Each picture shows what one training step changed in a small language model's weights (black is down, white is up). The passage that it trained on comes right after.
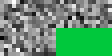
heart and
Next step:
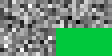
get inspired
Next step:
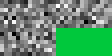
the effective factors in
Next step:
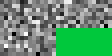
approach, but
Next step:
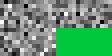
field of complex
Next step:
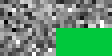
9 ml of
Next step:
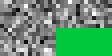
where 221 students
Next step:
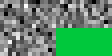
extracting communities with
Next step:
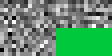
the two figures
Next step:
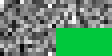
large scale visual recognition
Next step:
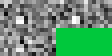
Chen et
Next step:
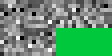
momentum density,
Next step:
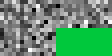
conducted aimed at
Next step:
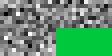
foundation of the
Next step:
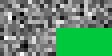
with poor PFS
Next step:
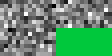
even if the
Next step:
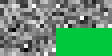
of the study.
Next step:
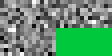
signaling, and
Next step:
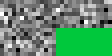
Therefore, organizational
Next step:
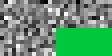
benign and 15
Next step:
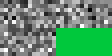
the ICI
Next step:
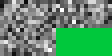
is represented in
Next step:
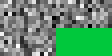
19]. Table II
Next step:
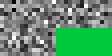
until the
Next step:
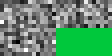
in density dependent
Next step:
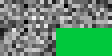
is cross sectional
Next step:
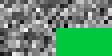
be shifted to
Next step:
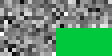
other countries.
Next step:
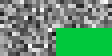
mechanism of meaning.
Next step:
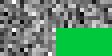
investments, operational
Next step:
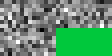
need to be highly
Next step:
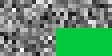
electricity by
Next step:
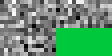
TE and
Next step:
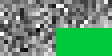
Table 11.
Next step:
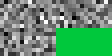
modulus of
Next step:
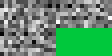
each responsible for
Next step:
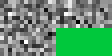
known, sour
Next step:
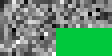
is an essential part
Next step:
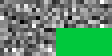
passing the
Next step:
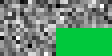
two decades,
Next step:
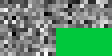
the above compounds
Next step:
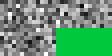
from the period of
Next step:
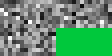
therefore rejected
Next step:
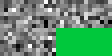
EO sensor
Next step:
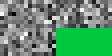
instructional materials
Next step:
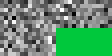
the effectiveness of
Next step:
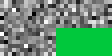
diabetes patients.
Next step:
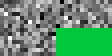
therefore rely on
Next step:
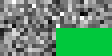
is given by:
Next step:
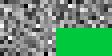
study of awareness of
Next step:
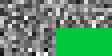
figure. The physical
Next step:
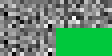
this study, the
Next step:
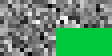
cells with and without
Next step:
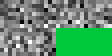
March 2,
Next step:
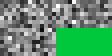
in actual life
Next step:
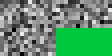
in red super
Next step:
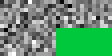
closely related to
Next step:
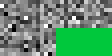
this study. The
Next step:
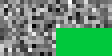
and Research in
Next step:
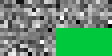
estimate indicates that
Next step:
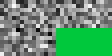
of data analysis,
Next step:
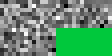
of identity and
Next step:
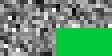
efficiency and it
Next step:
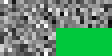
Copper in
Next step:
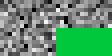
teach other
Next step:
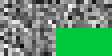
participants and their
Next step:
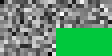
by a search for
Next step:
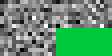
excited to share
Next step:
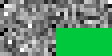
medium is changed
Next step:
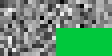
act of communication requires
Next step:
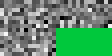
The total minimum
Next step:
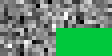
while expanding
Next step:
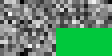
chemical representations,
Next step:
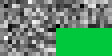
model based on the
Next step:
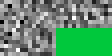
strengths and
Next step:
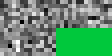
highly significant,
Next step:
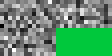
enable the
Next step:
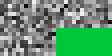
increasing global concern,
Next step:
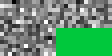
global progress.
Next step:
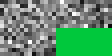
of Deep
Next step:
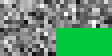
taking into account
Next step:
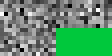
As expected, the
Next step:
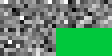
a divider
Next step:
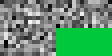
enhances the physical
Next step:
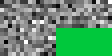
possible or in those
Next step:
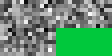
when the RO
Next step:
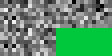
the number of error
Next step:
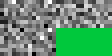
of Medical techniques
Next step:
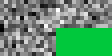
evaluated *ex
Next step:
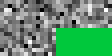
devices severer
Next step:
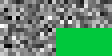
the LOD
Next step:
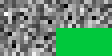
respond with a
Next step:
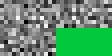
cross section,
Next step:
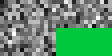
to management, control
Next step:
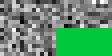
and passing the
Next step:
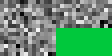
both structural and
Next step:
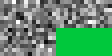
because the stability and
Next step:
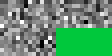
1] weighted
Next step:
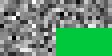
a suitable
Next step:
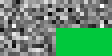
rendered with
